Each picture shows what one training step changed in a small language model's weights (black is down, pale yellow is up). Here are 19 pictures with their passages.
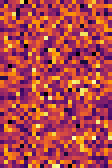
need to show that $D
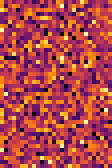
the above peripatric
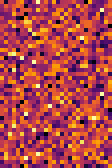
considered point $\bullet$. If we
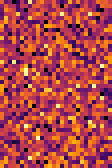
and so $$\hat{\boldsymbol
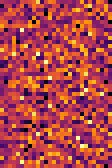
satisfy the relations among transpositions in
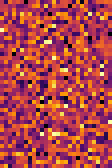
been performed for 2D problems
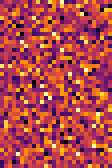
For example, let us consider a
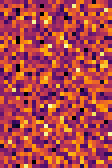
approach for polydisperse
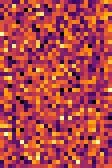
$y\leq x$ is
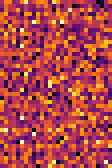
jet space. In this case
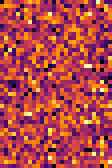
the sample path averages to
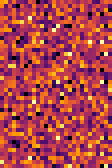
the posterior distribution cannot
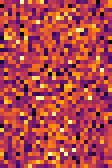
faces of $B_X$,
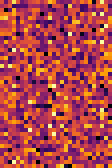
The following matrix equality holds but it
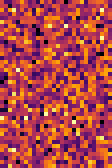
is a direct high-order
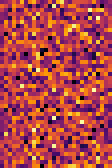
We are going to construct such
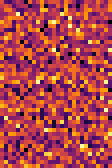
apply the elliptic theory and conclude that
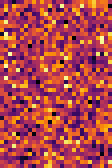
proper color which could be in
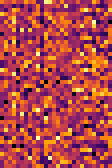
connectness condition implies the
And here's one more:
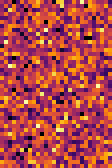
the set $U$ is
